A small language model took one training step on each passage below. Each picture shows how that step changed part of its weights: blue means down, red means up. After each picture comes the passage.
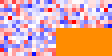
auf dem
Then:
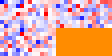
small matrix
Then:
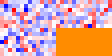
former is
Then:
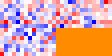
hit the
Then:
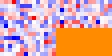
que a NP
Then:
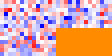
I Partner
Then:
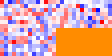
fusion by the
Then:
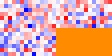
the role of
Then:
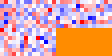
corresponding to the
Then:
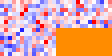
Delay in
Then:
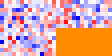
for finite values
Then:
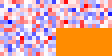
TESS in
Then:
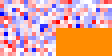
and national
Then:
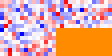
N applied
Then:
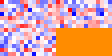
theories of
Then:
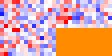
considered for
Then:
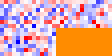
the day where
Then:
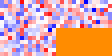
de alunos
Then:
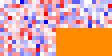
live set of
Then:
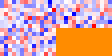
is in search
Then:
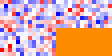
simpler and
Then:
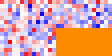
analytical data
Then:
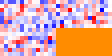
pode ser
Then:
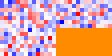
The proportion
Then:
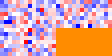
include two
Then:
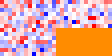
new resistance
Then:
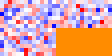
by the element
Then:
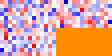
is available
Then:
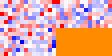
presented in
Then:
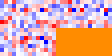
32 and also
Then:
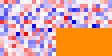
the derivation of
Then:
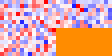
as function of
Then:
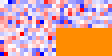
rays out from
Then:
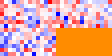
the bites
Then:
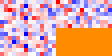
to look at
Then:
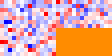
recorded at
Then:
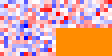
scale presented
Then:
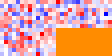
time dimension of
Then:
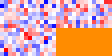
of the solar
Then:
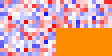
of the line
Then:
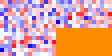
is also an
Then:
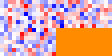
to $S$
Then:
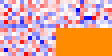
road conditions
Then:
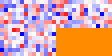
PL image
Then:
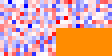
position and
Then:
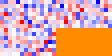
se vrati
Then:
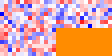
the management of
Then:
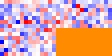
as the following,
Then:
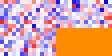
the transmission
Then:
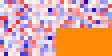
de transação
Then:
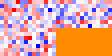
the charge of
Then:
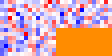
structures, and
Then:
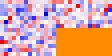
outcome was
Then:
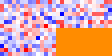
which the overall
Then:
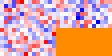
adopted in
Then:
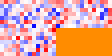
the performance of
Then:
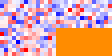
simulations with
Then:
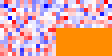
of the layer
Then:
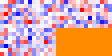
slow correspond to
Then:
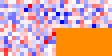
quello di
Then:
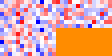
specifically for
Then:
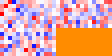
of good research
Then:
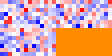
including the
